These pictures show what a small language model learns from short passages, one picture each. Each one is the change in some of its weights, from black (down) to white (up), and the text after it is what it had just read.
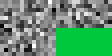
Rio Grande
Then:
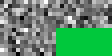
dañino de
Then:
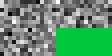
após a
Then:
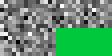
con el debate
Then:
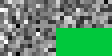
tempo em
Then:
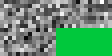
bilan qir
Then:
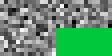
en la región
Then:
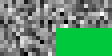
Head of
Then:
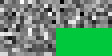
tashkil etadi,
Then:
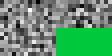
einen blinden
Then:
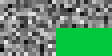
forma de se
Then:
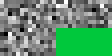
a fost mai
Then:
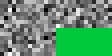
sessões de
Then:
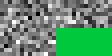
biri –
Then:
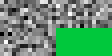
en la medida
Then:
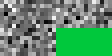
le tableau
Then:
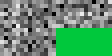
та можливості
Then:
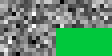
from within.
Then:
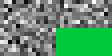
aan de
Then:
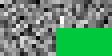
A prática de
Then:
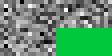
се налази
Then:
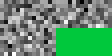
xulosa qilish
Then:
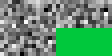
olishi mumkin
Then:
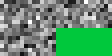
bilishi va ular
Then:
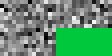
технологий из
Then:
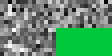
list of
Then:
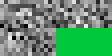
regions of
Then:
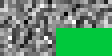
ikki marta
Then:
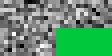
Mas em
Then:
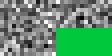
limitações da
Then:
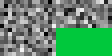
de emissão
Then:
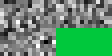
qilishda davlat,
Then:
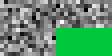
et al.,
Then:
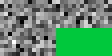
las áreas que
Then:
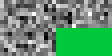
uma biblioteca é
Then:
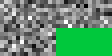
kuat di
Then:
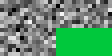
del medio
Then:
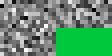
A partir dos
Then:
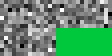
für mehrere
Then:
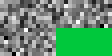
em consideração a
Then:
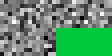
o assunto
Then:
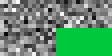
облік у
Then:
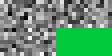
que uno u
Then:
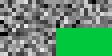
ортиши ва
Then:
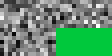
hamda ularning
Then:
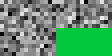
la utilización de
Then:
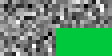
є повною і
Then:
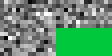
waktu yang
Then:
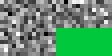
seja, de
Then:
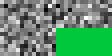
ao cuidado
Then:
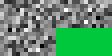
va milliy
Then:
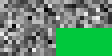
развития детей
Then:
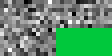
Cet article
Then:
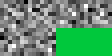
negocio al
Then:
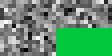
de novembro
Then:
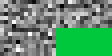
Одним из
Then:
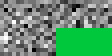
oshirishda pedagogning
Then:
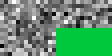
az állami
